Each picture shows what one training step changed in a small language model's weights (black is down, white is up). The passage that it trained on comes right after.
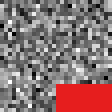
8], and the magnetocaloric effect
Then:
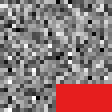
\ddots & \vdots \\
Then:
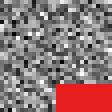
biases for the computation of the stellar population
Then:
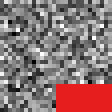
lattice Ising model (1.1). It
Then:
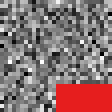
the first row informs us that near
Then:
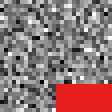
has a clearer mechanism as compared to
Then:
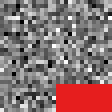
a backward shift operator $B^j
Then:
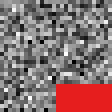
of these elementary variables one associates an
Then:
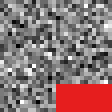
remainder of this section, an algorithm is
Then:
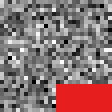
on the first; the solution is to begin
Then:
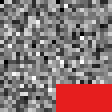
refer to S($t_1$) as
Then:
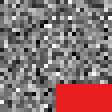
a physical realizable system of the form
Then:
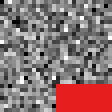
surface integrals are zero. We therefore have
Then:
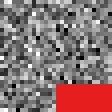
performed in~\cite{smallnumbers}.
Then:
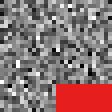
and the values were assumed to be equal to
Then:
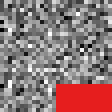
temperatures ranging from 1000 to 2500 K.
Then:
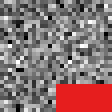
Poincar\'e sections in the region
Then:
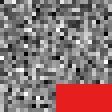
result from the fusion process performed by the
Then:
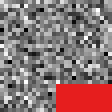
$n$) and magnetic (angular
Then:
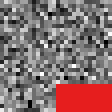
our effective model, it has good
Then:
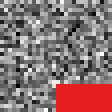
line), where $A$ is a free
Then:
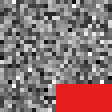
in the regulators of the chiral
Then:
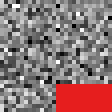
Science Laboratory, Alikhanian Br.
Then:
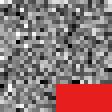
every $Q_i$ is a projection
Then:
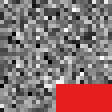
ICME1 and (b)
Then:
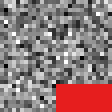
logic controller) by the end
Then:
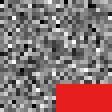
scrub'', followed by exposure to the
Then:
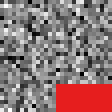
\section*{The future: scaling-up
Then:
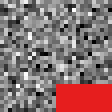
we obtain \begin{equation} \tilde
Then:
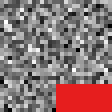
claims of completing requests beyond
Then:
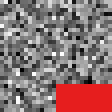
for agents transitioning from type
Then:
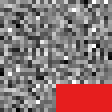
Figs.~2b and 2c respectively.
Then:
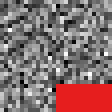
second law of thermodynamics, this condition
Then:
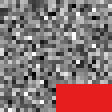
the case of an inverted mass hierarchy they
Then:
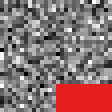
translation at velocity $\vec v$ and then
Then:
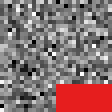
tools could be introduced through incremental steps
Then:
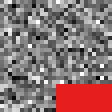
present in \mbox{PSR
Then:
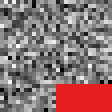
to clusters (see Menci et
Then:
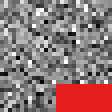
\begin{equation} b_j =
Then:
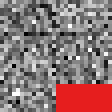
of the finite lattice method, and to order
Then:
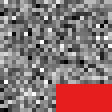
Hilbert space whose orthonormal basis
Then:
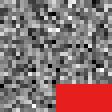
the interaction graph of a dynamical system is a
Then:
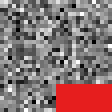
$t_j$. We plot the results
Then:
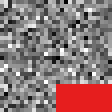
P. Devereaux,
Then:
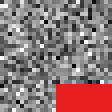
\bibnamefont {Girvin}},\ and\
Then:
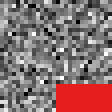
de Ci\^encias e
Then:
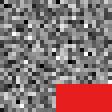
explain the key ideas. The robot
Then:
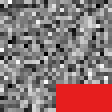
propagation limit. Using the formal definition $\delta
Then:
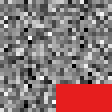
space-time. \section{Result
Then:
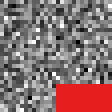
one particular unfolding but not all
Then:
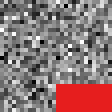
CBM and the scattering rate near the
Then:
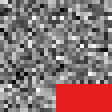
for the rest. Charged particles from
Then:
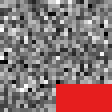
the multi-chip component with active
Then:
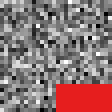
our attention to spin-transport, and
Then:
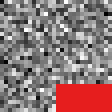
find the optimum equilibrium. A set of
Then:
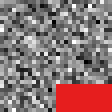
of the Pan-STARRS
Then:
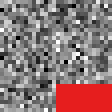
which has enhanced ${\cal N}=4$
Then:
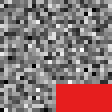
models (VFM, JRM,
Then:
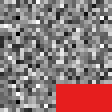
N.~Wiebe, and
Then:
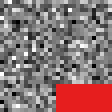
region is significantly reduced due to the existence of
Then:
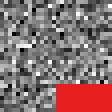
(QED) effect, an approximate formula
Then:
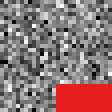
\subsubsection{\discintname} %
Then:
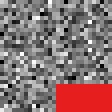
Trans. Antennas Propag.},
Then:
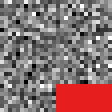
above can be written as \[ {\tilde
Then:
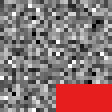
here to $\pm$2 ps and
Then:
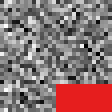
diffuse-type differentiated ADC.
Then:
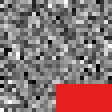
describe $\mathcal{A}$'s view
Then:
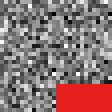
her): the object of interest is the
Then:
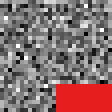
ResNet block is made of two identical sequences
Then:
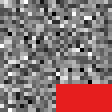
$\rho$-meson masses. The
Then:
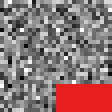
normalized in order to visualize the delay and
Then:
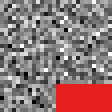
\\ \noindent \underline{Summary:}
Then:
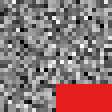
in the wave function will, up to minor
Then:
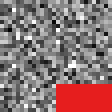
of magnetic field, and $\epsilon$ is
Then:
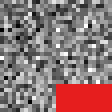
inference offloads more tensors to
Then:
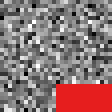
reset. Then the field was
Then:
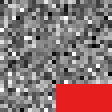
deformed general coordinate transformations is performed in
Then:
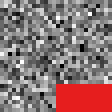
$G_3$, gives \beq
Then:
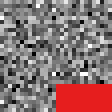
wide angle astrometry.
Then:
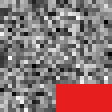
the set of all $c_{ij}$
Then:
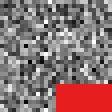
positive on the negative semiaxis of
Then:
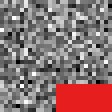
a $80\times 80$ lattice.
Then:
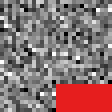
potentials thus generically leads to eternal
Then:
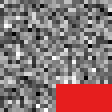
again. At the very bottom of the resonance
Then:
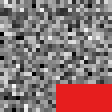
to the Schwarzschild time variable.
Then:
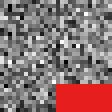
arbitrarily large number of internal reflections
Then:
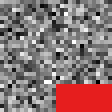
of the PID controller are described
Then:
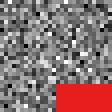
plane of the masses, we write for the
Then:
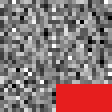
useful as it provides a normalisation of the
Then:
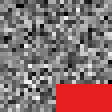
magnetic field. For the convenience of
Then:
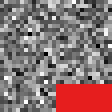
an optical readout scheme for such a speed
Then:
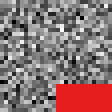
by their eigen-distortion.
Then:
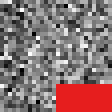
soft clause $X_t$
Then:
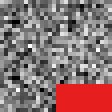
Indeed, in the simplest case of the
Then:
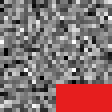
belief being $b$. For our problem
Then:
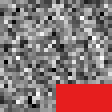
In principle, this trapping mechanism can form
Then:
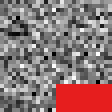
is simple and will not be as accurate as
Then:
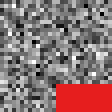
with respect to $\kappa(t)$.
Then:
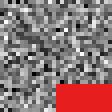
and R3 selecting four blocks.
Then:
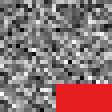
factor of $L'$ one obtains
